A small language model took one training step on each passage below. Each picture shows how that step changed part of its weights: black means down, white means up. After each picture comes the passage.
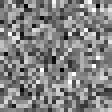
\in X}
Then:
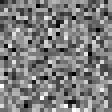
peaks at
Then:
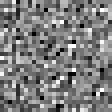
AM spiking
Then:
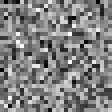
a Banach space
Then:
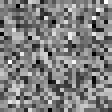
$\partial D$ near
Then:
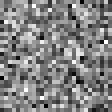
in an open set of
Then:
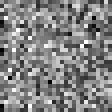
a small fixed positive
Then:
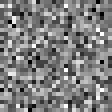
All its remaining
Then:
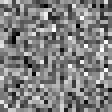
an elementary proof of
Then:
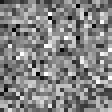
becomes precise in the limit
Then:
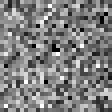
projective module by Proposition
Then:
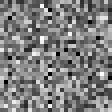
only needs to study
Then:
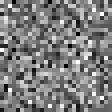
be of the form $$
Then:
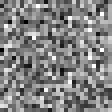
1, q \equiv
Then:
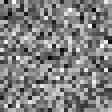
the partition of $T
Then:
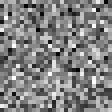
of $x$ for
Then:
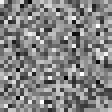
algorithm to the complex
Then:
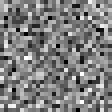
The approach for evaluating
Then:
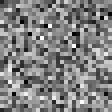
nature of the matrices
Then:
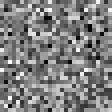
a precoloring
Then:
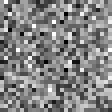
with the trivial algebra
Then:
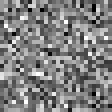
4. We note that
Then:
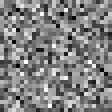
some oscillations
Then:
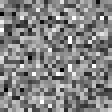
planar geometry, which
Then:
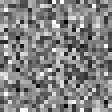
arguing as in
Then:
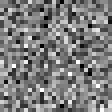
is homeomorphic to
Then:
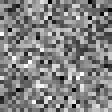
The importance of the
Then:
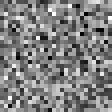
a flat function over
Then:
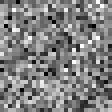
the rightmost figure
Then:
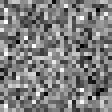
period, provided that the
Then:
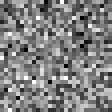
taking a warp product
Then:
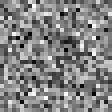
for all $i$,
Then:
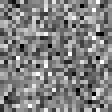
+ dd^c
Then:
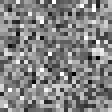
F})$. Assume that the
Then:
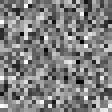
formula then yields immediately
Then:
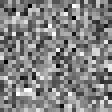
on the choice of a
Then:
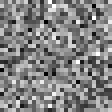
to the right and,
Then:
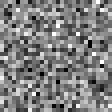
being sitting points
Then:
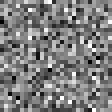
it is unknown for
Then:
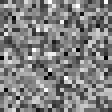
everywhere and essentially
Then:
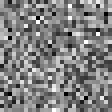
propose a numerical algorithm
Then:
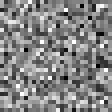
members of
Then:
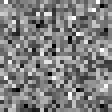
Similarly, if
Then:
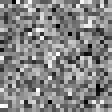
which represents the
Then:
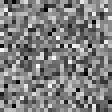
ones we described, and
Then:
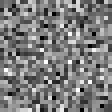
some functional inequalities (such
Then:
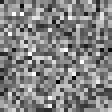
concrete solution of the
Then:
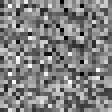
cannot occur so at
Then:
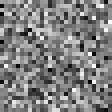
$ is the first zero
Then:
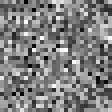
follows partly the proof
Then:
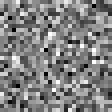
m''$ with an
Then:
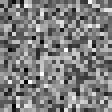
size determination}
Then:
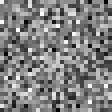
the costs of
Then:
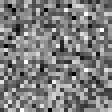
in a reasonable topology
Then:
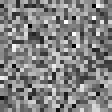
of the first order
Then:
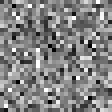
While it is interesting
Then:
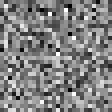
upper bounds for a
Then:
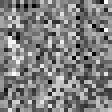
prove $\sumn
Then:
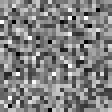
a triple of
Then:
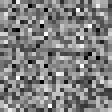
them -- changes
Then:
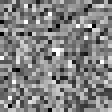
a suitable sieve
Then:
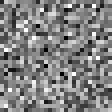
Fano variety
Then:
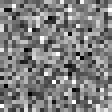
restate the formulas
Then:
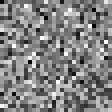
of matrices $A$
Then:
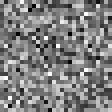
a similar bound holds for
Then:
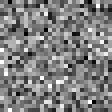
\smallskip The case when
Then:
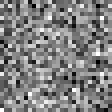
belong to the center
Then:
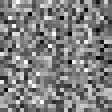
has a local maximum at
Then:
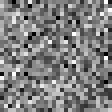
the estimate above, we
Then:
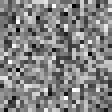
where the bit
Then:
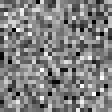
$m$-th root
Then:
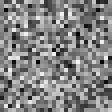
the covariantly constant
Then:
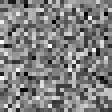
this case, we can
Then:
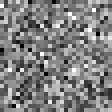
\le p,
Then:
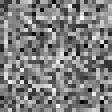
normal form for the
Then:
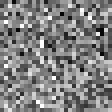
This lemma is similar to
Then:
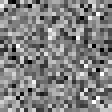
list above and
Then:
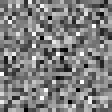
are tracked back
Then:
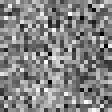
y$ и
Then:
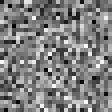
on Computational
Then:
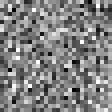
\item the restricted
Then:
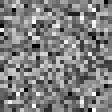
$L$ large
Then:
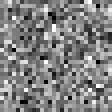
\quad \mbox{
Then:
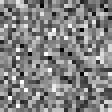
we get a contradiction which
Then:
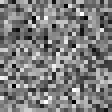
of theorem on the limit
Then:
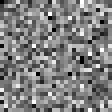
In contrast, the
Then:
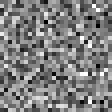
direction is to consider
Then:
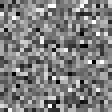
works. See
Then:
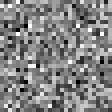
these assumptions an optimal pair
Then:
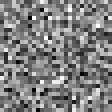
continued fraction,
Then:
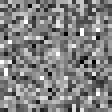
follows. Each vertex
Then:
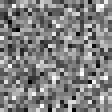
K$\/ are an
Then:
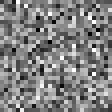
it is time to
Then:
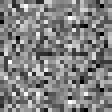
flavor as
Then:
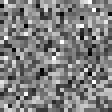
that is not a
